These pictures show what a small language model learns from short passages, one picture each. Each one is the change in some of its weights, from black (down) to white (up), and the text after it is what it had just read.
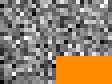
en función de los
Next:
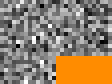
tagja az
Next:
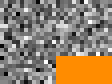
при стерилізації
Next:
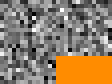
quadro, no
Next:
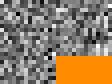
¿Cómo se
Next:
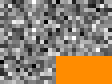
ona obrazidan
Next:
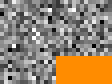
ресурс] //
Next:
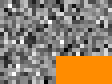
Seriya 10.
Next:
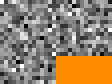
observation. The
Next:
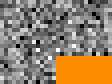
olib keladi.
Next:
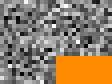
rebelgos y
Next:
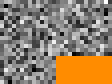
volvió una
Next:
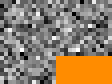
das Projekt
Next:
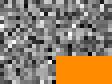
in tegenstelling
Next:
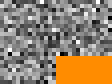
hayotning barcha
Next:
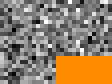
por épocas o
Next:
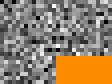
sanitário no
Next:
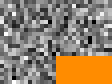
alimentos, al
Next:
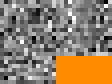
de asegurarse
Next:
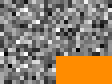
в логике
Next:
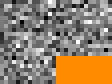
acompanham as
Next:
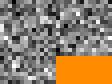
vida del personal
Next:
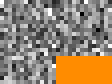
прав, тобто
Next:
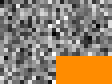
Santos MS,
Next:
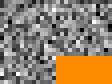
complejidad se
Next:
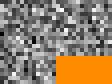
esenciales del
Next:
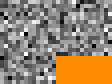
Для повышения
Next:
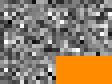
saberes entre
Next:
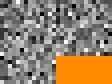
responden pada
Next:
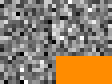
Evaluación del
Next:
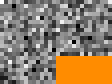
Examination por
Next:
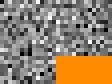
o'ziga xos
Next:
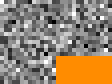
листьев. В
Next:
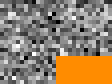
par exemple), sur
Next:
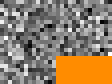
registro del
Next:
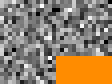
, mustaqil
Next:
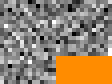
barqaror rivojlanishini
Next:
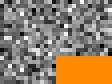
de los cambios
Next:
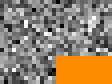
a construção de
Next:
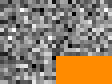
“se define como un
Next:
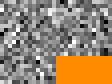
was assessed.
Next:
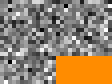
manifestano per
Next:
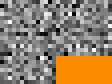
the study is to
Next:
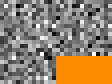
N.P.* The
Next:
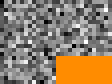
qilganlar. -
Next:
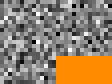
media sosial
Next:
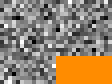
concerns about
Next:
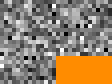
va institutlar
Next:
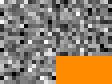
de la formation et de
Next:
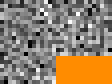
con la experiencia
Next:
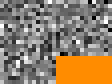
hár túri
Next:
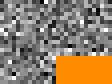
que criam seus
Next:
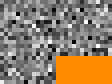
– URL:
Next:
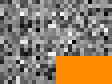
xolos. Undan
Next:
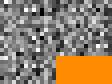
ta’lim tizimi
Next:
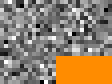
olish muhim?
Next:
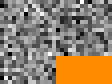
отправлена на
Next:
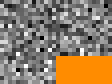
a permis de
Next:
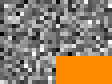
adecuada a las
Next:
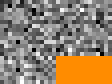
la autonomía:
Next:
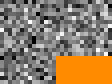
Cependant, la
